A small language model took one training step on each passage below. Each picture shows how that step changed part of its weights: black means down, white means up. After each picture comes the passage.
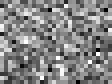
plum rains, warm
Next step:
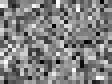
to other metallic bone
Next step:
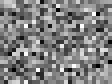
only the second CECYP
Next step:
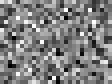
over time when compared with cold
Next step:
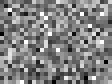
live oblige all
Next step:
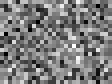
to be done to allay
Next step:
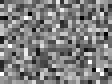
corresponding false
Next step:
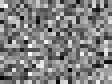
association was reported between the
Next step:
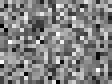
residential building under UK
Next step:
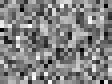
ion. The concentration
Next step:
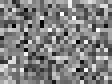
in different companies and different
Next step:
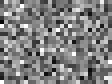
follows a recent line
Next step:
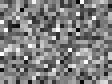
maximal production (or
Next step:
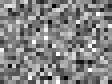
and New Member
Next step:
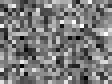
school level, because it would be
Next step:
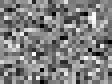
applied to improve CH
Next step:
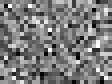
publishing open
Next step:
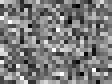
land. IV. Results
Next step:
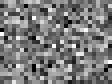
the event. III.
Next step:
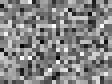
emulsions provide a
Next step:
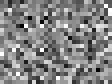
to different propulsion
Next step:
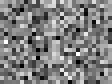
website, online
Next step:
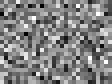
personal relationships that could have
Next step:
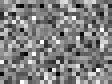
of the other variables that
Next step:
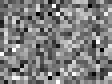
Impacts of
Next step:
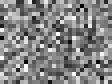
rice quality. This research
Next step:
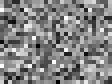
contained both questions about
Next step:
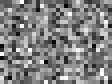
without a grammatical
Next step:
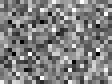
also electronically to the study
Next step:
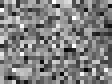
and of course, the
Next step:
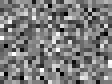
random sampling method
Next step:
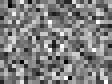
not identical with
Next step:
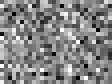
and flower [20]
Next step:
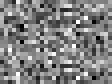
as well as occasional
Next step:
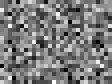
owned enterprises
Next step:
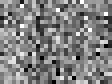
and social influence also positively
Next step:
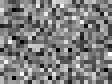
of the reservoir,
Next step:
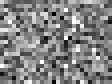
co-designed a
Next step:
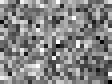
policymakers, and
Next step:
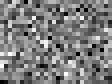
Reform" confirming
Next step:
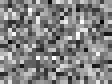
image, they estimated the
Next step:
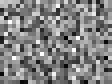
patients were in 60-80
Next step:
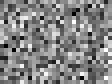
During the interviews,
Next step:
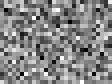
environment caused a significant increase
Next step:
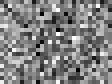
charged state. To
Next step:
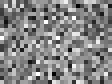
of a special production process,
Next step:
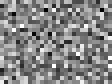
this system meets the minimum
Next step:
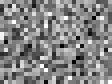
affirms, "This
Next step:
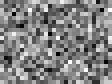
size to train deep learning
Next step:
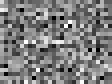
*Appl Environ
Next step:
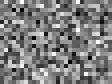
role the hackathons
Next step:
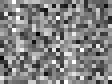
the matter in protest
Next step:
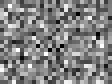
Ho Chi Minh
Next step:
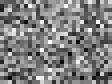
do or don't
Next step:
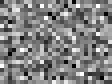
like getting account
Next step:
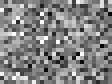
Due to regulatory changes
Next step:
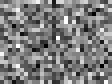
modes of knowing. The
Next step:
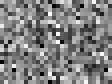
increase. If there is a
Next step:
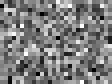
online learning modality. As
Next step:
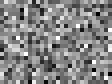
a subjective process, but
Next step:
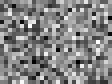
process. For the information fusion
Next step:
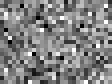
11 with the boundary
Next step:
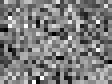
new resources to add to the
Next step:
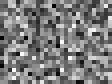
and their level of knowledge in
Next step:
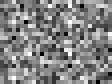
in quite advanced
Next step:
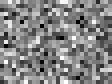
Energy X- ray
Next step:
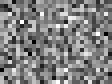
subspace spanned
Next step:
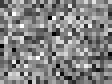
conducted and the page
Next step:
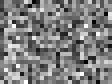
awards for achieving
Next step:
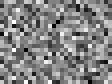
an iron-containing
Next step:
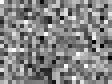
enablers and challenges of
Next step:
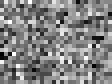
practical. Learners
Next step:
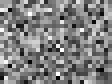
Rama Daraz,
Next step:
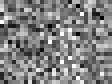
by a supervisor
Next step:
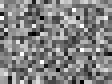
a source node can
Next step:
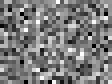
Than - NMT
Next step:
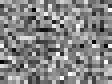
each work package,
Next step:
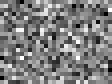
precarious labour
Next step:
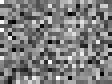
ADMET data available
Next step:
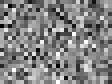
reduction rate of vertical
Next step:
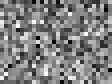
physicians (n =
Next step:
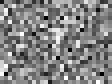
intermediates, including
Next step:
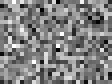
upload as per event
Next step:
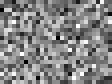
case of rupture within
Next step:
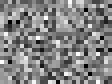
and vehicle sources are
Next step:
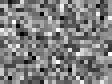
on honey production.
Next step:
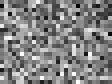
at the centre of the test
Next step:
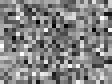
cooling deposited the
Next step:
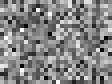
understanding or insight, the
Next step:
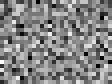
between the United Nations
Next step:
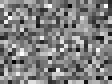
particularly between the energy sector
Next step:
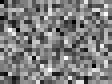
might be considered the same.
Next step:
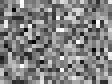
result in muscle
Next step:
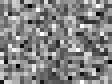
demonstration cases in the
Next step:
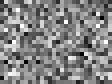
any change in the rates can
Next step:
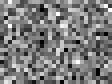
was dried off,
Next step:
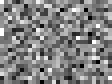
to the overall RA are
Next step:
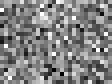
alignment type: exact
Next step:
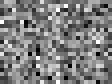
menopause being associated with loss
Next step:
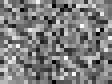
of these tailors and
